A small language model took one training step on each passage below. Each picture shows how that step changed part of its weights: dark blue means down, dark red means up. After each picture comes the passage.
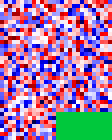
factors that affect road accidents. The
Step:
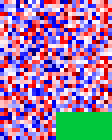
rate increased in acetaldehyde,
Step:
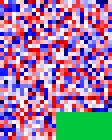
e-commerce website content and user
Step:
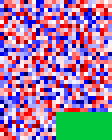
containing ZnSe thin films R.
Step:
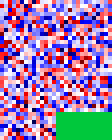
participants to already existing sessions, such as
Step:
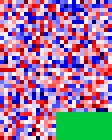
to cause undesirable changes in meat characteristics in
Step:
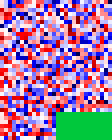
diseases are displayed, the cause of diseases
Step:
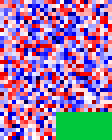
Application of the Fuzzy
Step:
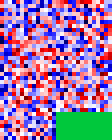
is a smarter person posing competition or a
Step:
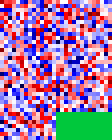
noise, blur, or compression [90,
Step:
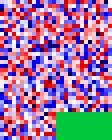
model from a checkpoint. If you set this
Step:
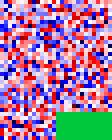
contemporary education needs to focus on building a
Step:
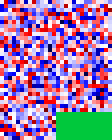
have influenced the work reported in this article.
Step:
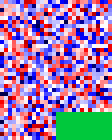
infecting rice seedlings. New
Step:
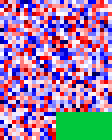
an initial demonstration that closed-loop
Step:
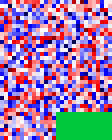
These results suggest that while organizations recognize the importance of
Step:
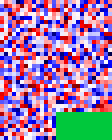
like: n : types of partitions
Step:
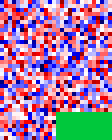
can meet about 10% of those needs.
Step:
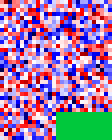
the air causing an estimated 20 cancer
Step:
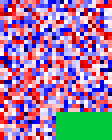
day(Ibid) ,creation of
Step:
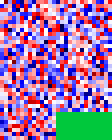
an increase in the share of Islamic
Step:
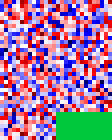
Tan* Department of Mechanical
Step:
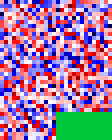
important role in protecting the interests of
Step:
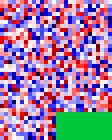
court, even when they only lasted for a
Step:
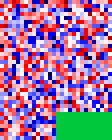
and community, diversity issues, social work values and/or
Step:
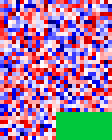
Leaf Area Index (3)
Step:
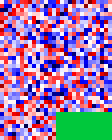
of relevant meanings; on the other hand,
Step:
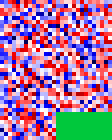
A cost-effective isogeometric approach for
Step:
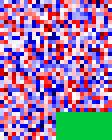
and were randomly drawn. Consists of ten
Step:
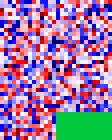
that are least time taken than MOS but they do not
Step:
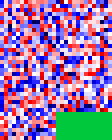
different processors to enhance real-time performance.
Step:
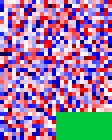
Horticulture deals with the production, distribution,
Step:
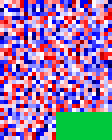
and categorized further to establish their general overview.
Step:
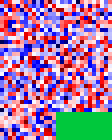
arithmetic operations (addition,
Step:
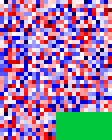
Coordination of Humanitarian Affairs
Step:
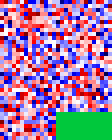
implemented the `Domainlib`
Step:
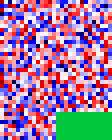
a cesium fountain (8). The second
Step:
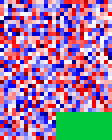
ANGLIYA BOLALAR
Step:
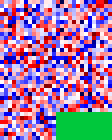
che ha esteso anche ai
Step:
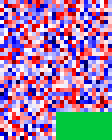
time and ensure all parts of the exercise are
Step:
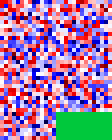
FAIR Metadata: Enabling
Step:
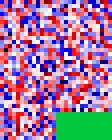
of Economic Cybernetics, National
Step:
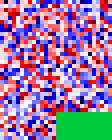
axis is deflected from the center of the
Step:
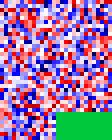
by safeguarding its natural resources for future
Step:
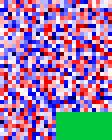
water and extracted with chloroform. The
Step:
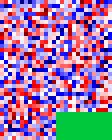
revealing the shift in perspective from fearing
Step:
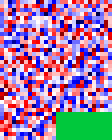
The United Nations World Desertification and
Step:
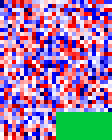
an implicit endorsement of disengagement.
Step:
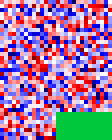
CPE: A quantitative yield of the original compound
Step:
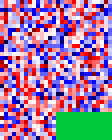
D.T. performed experiments; S.W.,
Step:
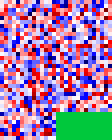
soaked in these solutions of varied concentrations.
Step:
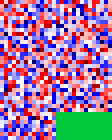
situations pertaining to social, family, economic,
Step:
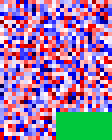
aged 8 to 17 years. They found the
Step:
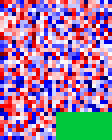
Third, Cu⁺ species, whose role
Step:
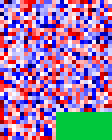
are applied to skins of the vertical tail including
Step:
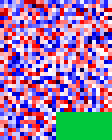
that will enable finding new meaningful connections among
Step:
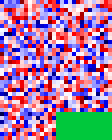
product (which is also the relativistic
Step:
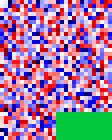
exciter 4. The vibrating screen has a
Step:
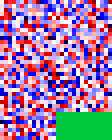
4.1. Customer Values
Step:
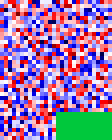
2, the Cassini mission to
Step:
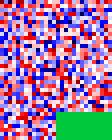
belt were unconformably deposited. The
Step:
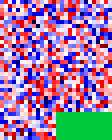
in this study are shown in table 2. The
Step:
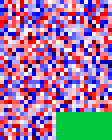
and M. Chiappalone,
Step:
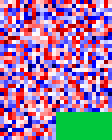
and road segments, we divided the
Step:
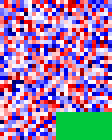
*Local buckling of 460
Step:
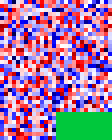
title of environment if needed 3.3
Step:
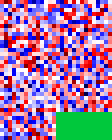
GENERAL HOSPITAL
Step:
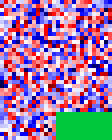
proof where the proof is ended with a call
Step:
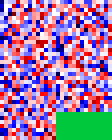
tractor unit (CTU) consisting of a
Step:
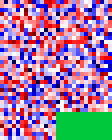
is clear that there is a significant interest in the mechanisms
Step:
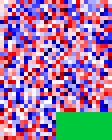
was no statistically significant difference between the scores of the
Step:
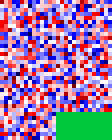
online execution time of collaborative filtering. In
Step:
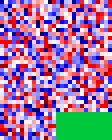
abatement is important. Some limitations in existing
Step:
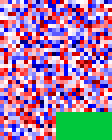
As shown, in addition to correlations between demographics
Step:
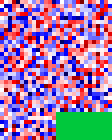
long, antennomeres 9 and 11 as
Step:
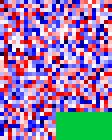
[5]. For urban design purposes, an open
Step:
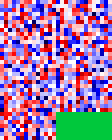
reaction. Assessment of the effects of matrix composition,
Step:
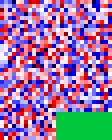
PID controllers. The overall system and the control strategies
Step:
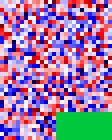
diffusion through paracellular TJ spaces
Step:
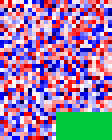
point b in 0 time. This can be seen by
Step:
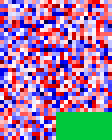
is wise to buy organic food Male 49
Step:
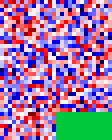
one of the popular offshore infrastructures, have
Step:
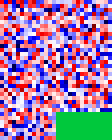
In: *IEEE Access* 9
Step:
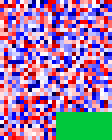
since they greatly impact on financial performance of the
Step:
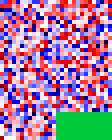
If output of $i - th$ control variable,
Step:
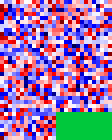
waste heat. Figure 1. SUSHEAT system
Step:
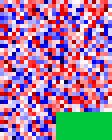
In⁺⁺⁺ and Tl^I
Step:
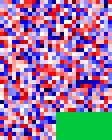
as-needed basis. - Creek
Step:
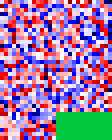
bit widths of 16 or greater shown in
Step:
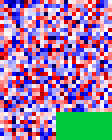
required temperature of the heat-conveying medium inside
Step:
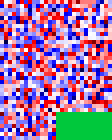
at the edges of the crystal lattice
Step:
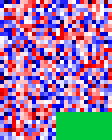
panelists (Gusnadi et al.,
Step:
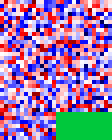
the green lines are the directions of the material
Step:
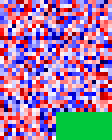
forward and backward) twice over a period
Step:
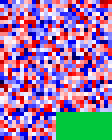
mixed forms of education, it is the integration of classroom
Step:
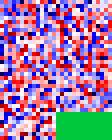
atmosphere, strangeness, and potentiality
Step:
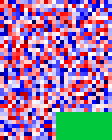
- 2] antioxidant - 3] immunity
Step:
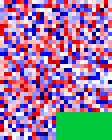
Carmel High School - 3.
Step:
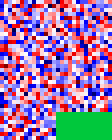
uncorrelated, a condition that is not true
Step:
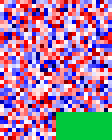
of sandwich composite, MPa - P
